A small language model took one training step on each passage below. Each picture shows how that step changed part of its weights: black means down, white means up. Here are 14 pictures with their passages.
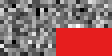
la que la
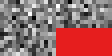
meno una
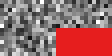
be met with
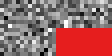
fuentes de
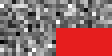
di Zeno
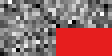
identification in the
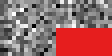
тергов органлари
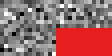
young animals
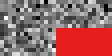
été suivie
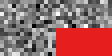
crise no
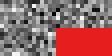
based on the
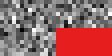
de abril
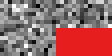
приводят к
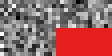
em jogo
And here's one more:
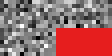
que motiva o
